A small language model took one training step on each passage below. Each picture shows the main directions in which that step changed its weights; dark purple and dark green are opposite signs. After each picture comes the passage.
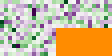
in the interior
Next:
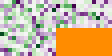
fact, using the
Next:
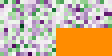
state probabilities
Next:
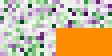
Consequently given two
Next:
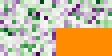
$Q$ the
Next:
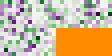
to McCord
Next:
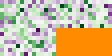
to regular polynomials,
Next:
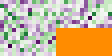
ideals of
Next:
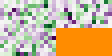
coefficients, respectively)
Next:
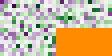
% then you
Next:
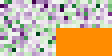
constraints given in
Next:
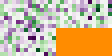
of birational
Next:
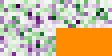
If $B$
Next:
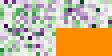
is usually
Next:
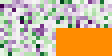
might well be
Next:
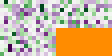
determines that
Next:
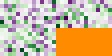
the properties of stability
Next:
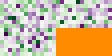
Let $X$
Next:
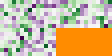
corresponding pseudoholomorphic
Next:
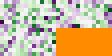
the density function
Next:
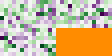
Yx -
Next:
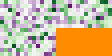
the whole interval
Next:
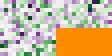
GV. Since
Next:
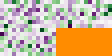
$k$ is
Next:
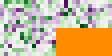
is a map of
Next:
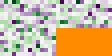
general $X$,
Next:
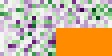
of a classical system
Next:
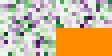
the right of
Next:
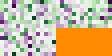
the next section we
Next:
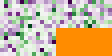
classical solution in
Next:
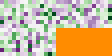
The notions of
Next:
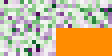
large $t$
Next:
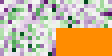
Two different solutions
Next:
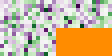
and Varying
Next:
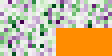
in the multilinear
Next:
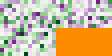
the graphical model
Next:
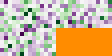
the lengths and
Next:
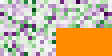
geodesic. In a
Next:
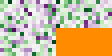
which operate on
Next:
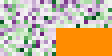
the behavior of
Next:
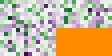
such that $\Re
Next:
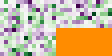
Thus the space of
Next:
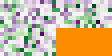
the choice of
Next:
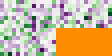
1 of the proof
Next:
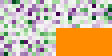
$w$ is
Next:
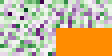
with the Ground
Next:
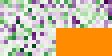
category of locally free
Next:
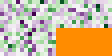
would like to
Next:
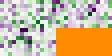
out the division
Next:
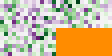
the abstract
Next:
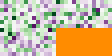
need an accurate
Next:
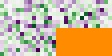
of a point theorem
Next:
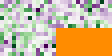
systems. Note that
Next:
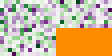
when $X$
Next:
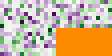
horizon leads
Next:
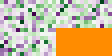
\in H$
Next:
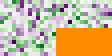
$A$ in
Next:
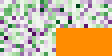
\\ \sigma
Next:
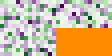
based on combination
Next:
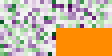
the possibility of
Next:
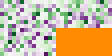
either a result of
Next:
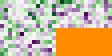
covariance matrix
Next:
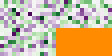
most two points,
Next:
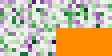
at zero, hence
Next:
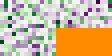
the solitary
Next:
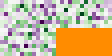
time step of the
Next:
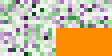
when $\Gamma$
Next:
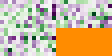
a linearly
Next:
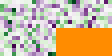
$\tau$ using
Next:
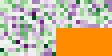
satisfies the second
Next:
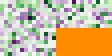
following result, which
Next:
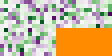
Thus, it is
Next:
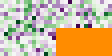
of the union of
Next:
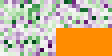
first $s$
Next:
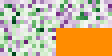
at the origin
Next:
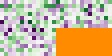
reduce the
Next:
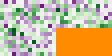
is relatively simple
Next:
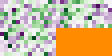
for the computation of
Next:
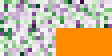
in particular they are
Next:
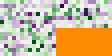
a recurrence
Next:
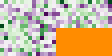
spot prices
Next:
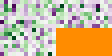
there are two
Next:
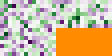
it contains all
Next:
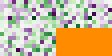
profiles of
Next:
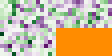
pointed out by
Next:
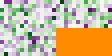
is a kind
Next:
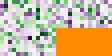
transition functions
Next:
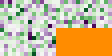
to verify that
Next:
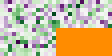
follows that the
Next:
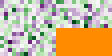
of these arguments
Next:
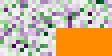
we prove the following
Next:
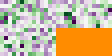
for circles,
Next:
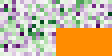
simplicity, we
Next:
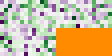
- \lambda )
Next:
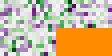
were presented for
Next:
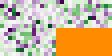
quality of the
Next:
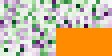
the parameter space
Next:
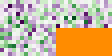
crucial to
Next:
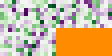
One of the most
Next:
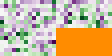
the result in
